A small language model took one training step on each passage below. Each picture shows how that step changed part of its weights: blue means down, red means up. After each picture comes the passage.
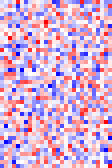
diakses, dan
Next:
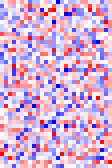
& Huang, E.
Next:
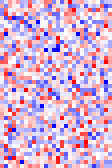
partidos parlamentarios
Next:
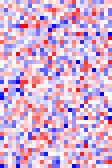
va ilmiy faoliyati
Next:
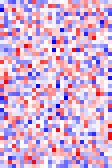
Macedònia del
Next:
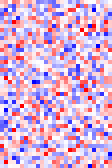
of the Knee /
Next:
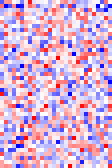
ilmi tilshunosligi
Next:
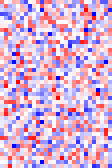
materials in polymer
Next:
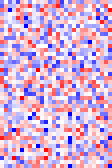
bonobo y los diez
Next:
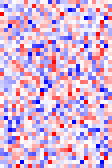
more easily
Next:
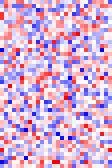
sobre todo, una actitud
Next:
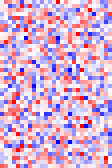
learning materials and
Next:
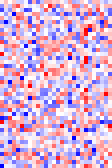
Modern Methods
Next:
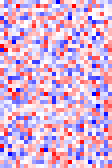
але, на нашу
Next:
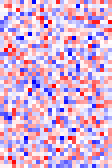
la langue ne peut
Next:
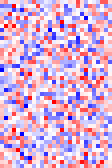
foydalanish asri
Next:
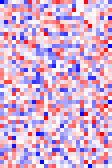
de l'implication
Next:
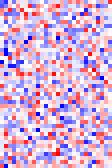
La crueldad animal
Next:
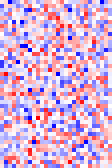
відсутня та в
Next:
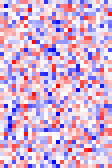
graças ao método
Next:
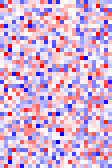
regular y consistentes para
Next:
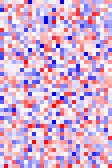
fractures and stress
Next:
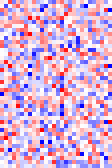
los pacientes estaban
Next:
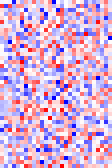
das esmectitas
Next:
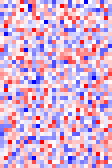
de la obra reseñada
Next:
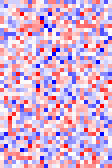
más graves como
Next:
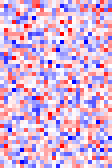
privata in cui è
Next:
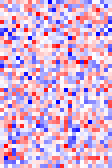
dar au pătruns
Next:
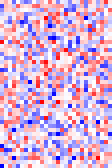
[6]. Gender
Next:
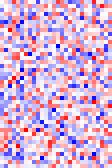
etkilediği ve bu
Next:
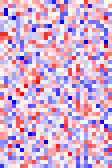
ajralmas qismi
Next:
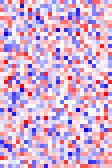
e 7) consolidare
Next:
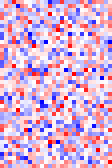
системі ОАЕ
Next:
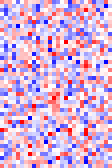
LDB Nº
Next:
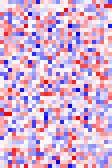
(α – нақты
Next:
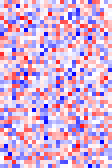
в условиях
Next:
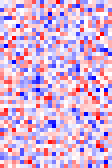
de même qu'au
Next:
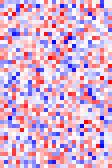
sınaq maydanı
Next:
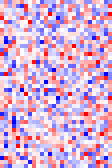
аномалияси -
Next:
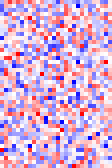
asallarni ko‘rsatish
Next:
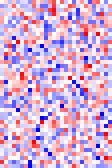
more effective
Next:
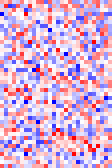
Paal, P.,
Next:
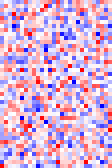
cada época
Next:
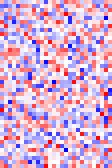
ses activités
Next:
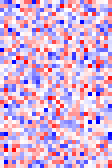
tema não é em vão no
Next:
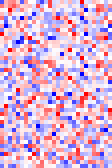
Strauss) kann
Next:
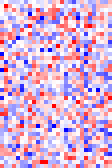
University Press. 2.
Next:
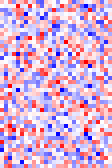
vinculación con la
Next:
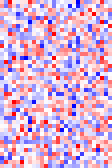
memastikan dana
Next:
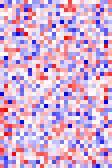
da crise atual da
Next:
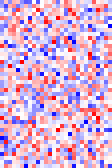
asırıw úshin
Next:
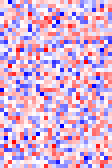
Mandello ed è
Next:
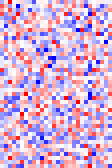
clinical processes,
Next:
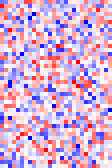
media con Hemorragia
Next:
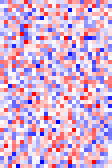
12 La stratégie
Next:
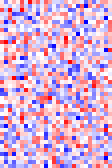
mais assertiva para os
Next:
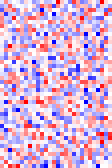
phản xạ
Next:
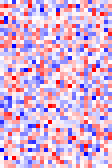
l'éducation, aux
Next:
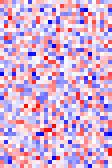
del SEM del Bloque
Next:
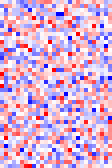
для опознания роли
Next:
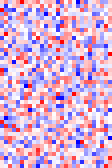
Communication pour le
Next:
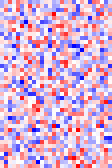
bien a las necesidades de
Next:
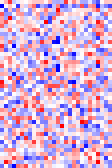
ini dijelaskan
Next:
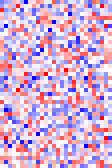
característica de
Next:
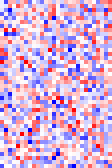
intensive de la
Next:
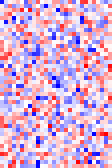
de l'ES&VE et
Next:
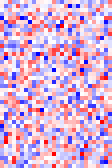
во времени
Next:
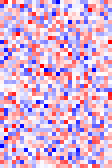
/ IN AND.
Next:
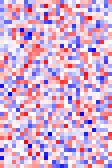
e órgãos.
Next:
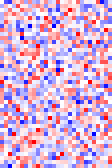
y un Angel se le
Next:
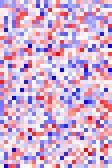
- Kutipan :
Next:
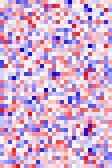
TURISMO EM
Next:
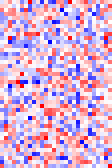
va integratsiya.
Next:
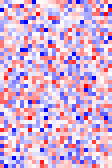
talablarni qo'ydi:
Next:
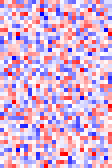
se limitaram a
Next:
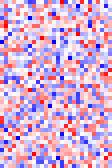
el plumaje, en el
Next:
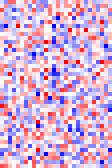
busca resolver, en
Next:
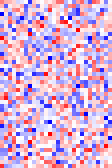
metodologie mai
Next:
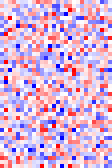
was amazed to see
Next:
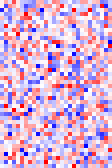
compétences. La
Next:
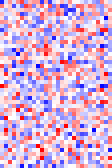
escogida en el
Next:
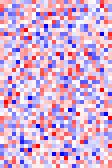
chiqarishni rivojlantirishning
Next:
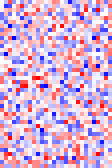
и его коллег
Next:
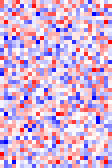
IX. Educación de
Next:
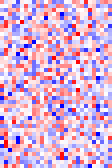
In der vorliegenden
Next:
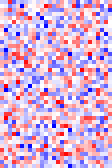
permitindo que a
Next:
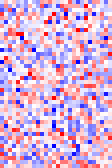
Tecnologia, v.
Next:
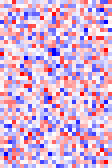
une formation de type
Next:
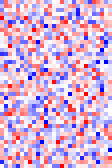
Антонін –
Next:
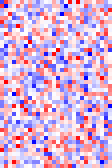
également pris part
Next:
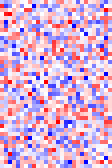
potentes para com suas
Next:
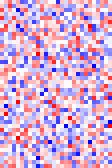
geval niet
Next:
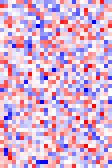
iborat bo'lib,
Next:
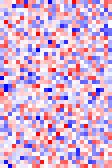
durante sua formação,
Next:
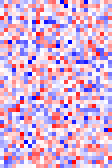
tartibi, ya'ni
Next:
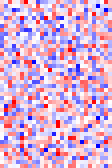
society in which
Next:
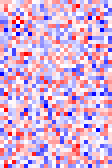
Бундестаг они
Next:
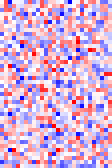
la variable dépendante ou
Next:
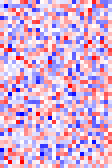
proceso histórico,
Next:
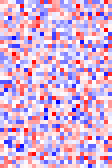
y local. Este
